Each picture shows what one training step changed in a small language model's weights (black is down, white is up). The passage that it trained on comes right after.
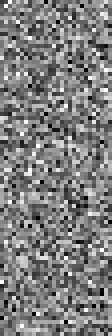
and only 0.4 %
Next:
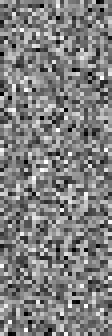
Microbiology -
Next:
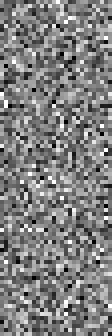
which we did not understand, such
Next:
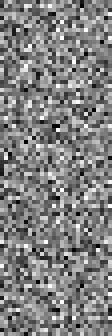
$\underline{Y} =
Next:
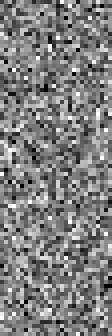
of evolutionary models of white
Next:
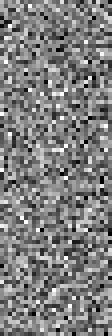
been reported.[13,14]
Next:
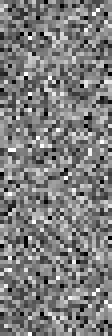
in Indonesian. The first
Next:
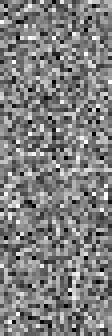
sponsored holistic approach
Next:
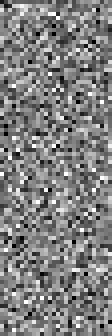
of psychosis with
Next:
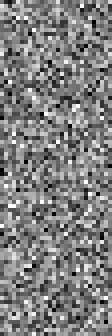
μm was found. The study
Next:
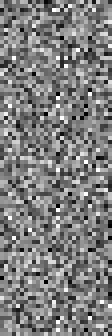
Matemáticas e
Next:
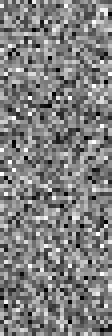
Siegel discs with the
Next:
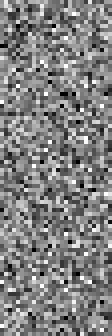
serviceability. For example, the
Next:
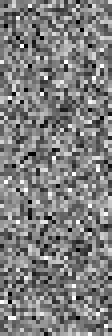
years with suspected
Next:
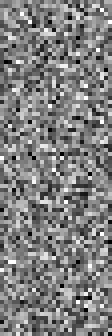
between the academic performance and
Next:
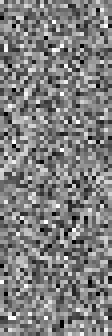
done using SPSS
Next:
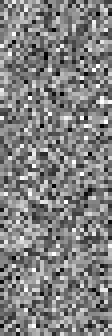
feature of Indian schools is the
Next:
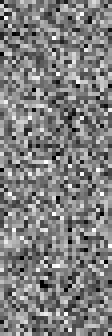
kidding, age of the
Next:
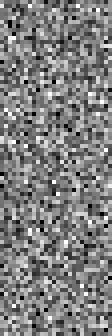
ability to filter information are
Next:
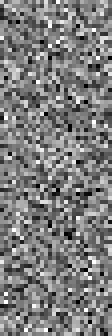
well.* A retrospective
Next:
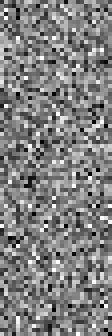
terrorist financing.
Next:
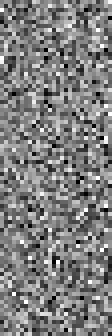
or systems will experience wear and
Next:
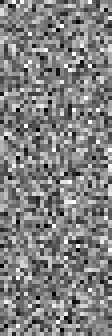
Direct Investment
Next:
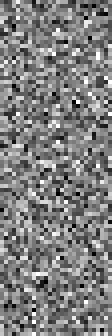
Jimmy Carter
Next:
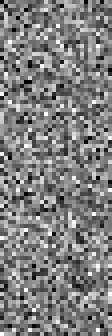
of queued message
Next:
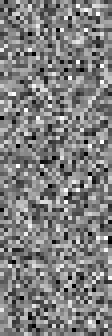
detail on various aspects within
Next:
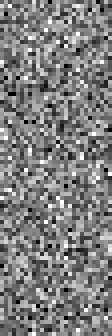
the factor VIII gene
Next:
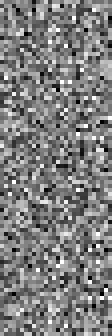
control and is conducted regularly.
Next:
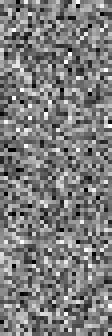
at home and the outcry
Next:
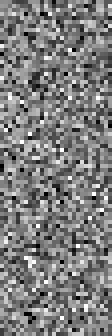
Medical College and
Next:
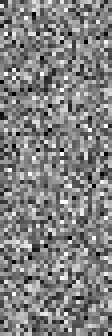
of future study, it is
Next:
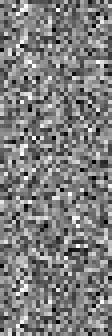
Common Service
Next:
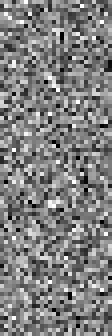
of isolates from the
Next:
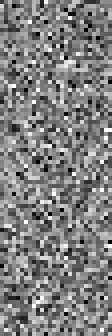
these areas of inflammation and
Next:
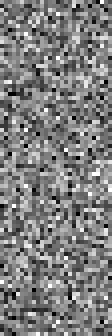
is the most progressive and
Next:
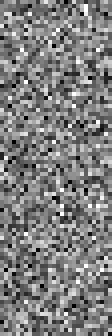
refined/split into
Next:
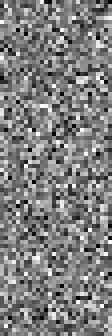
Practices and Associated
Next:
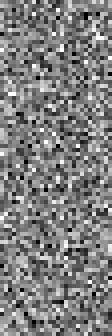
the international scene
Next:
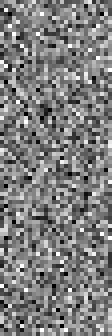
RACELLE G.
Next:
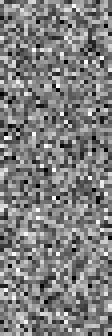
study. LORR No
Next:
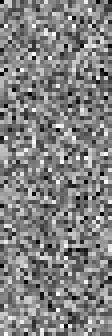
the experiment to investigate their total
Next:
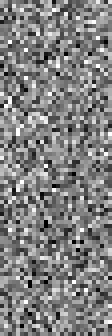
risk of breast disease including
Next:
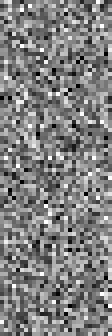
8 October, the
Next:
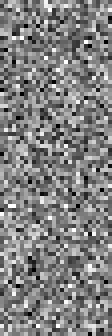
was to identify the frequency of
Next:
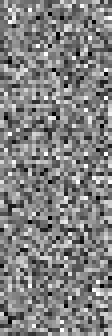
her advocacy, important
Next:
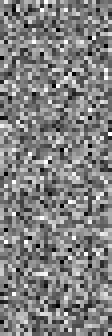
AF led to a significant
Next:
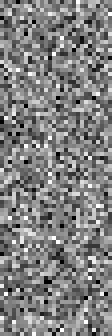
central necrosis
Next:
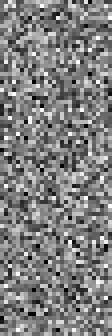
results: for $k = 2$
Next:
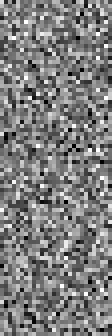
with a brief discussion
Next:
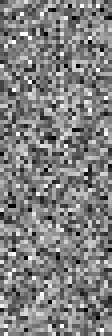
to measure the first stellar
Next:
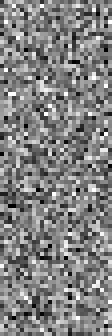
with the rest of the economic
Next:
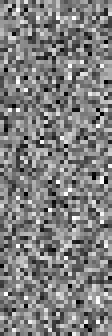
to define the rules for
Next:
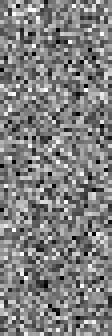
are classified using a mix of
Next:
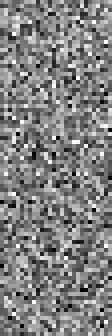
to what extent these values have been
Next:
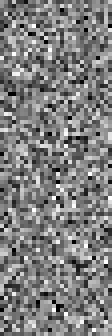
the corresponding field
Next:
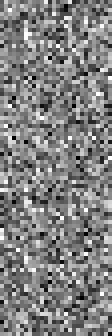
national or regional strategies, like
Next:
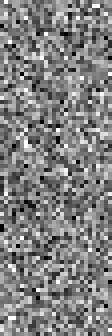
our study the most common organism
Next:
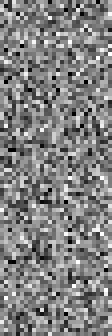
with the bricks of the
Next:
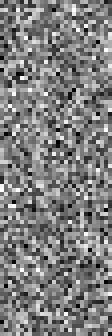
prior to any conscious
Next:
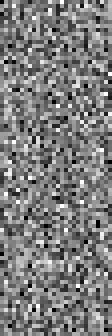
j ; n_j = number
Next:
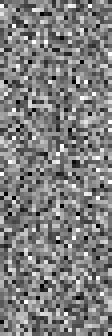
borne RME*
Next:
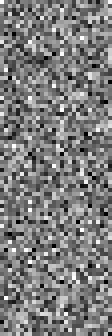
implemented search algorithms perform
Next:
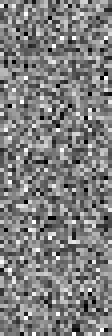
Abstraction Library
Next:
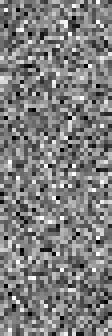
APG10 surfactant on
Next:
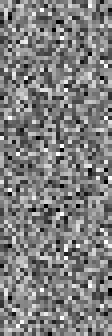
(ICP-AES). The
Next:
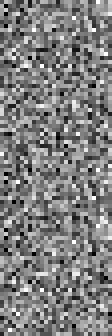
S SE SE SE
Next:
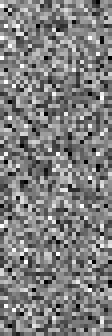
Yossi Loya
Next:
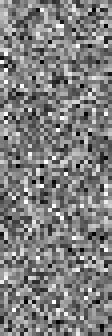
semi-rural areas,
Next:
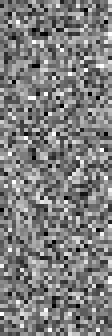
of educational equity 3
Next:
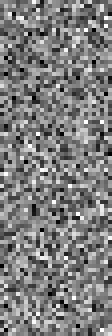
a number balance) -
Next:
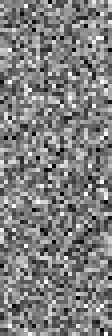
regional, and national
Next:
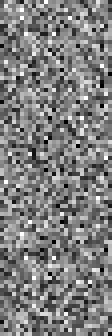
environmental, economic and social factors were
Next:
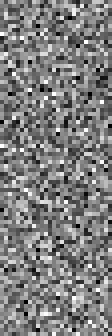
participants was small. The survey was
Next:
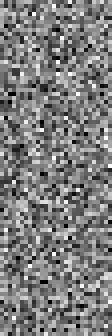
cooperation areas include in the field
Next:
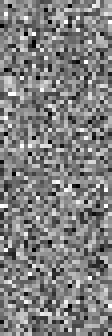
which the interviews point to
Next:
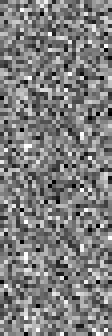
they are less likely to
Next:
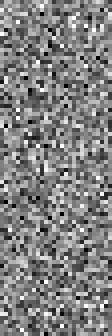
reviewed and approved by the
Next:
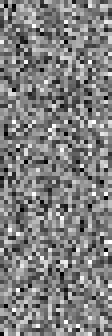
to AR-MBA needs
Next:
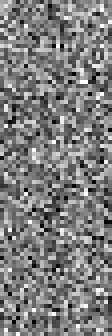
instance plan a “plastic
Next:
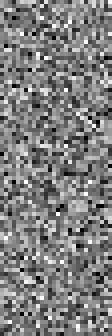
teachers' attitudes towards
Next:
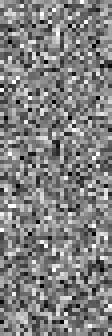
accordance with the communicative
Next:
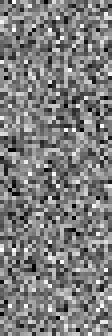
wills, the judges must
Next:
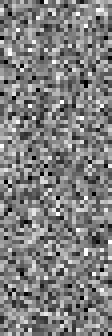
one practiced in United
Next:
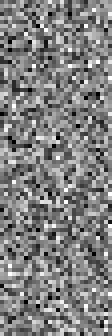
we can simply add the
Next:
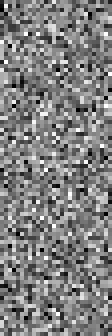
- Post Questions -
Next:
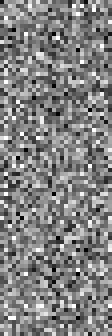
Investigation of the Interaction
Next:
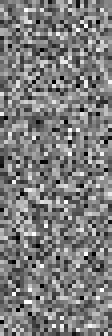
insures a mathematical
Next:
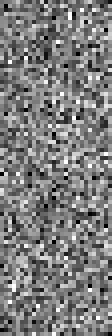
will compute risk differences
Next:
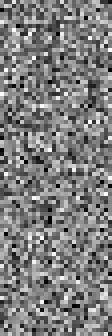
Nuclear Power Plants
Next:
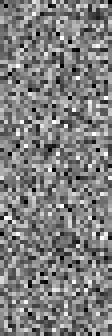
breast cancer in patients
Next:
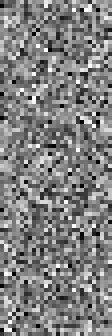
both teachers and students agreed that
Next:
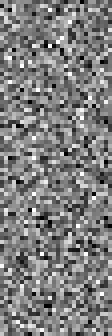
Gospels, two Greek
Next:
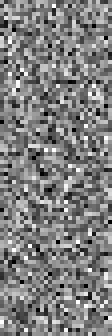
family life and its
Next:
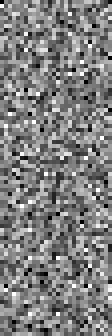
multiparity. Aims and
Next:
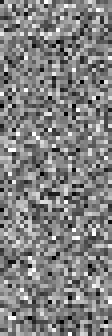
contrary to the requirements of
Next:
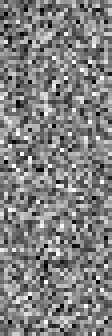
R_{kin} \alpha
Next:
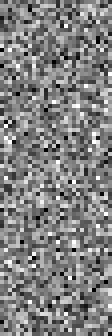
its delivery is increasing.
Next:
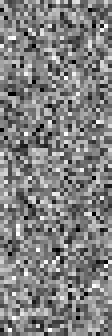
where the main lecturer would
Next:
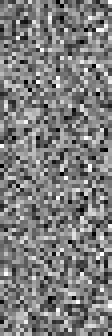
performance. During validation and
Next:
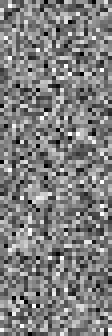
Imphal, Manipur,
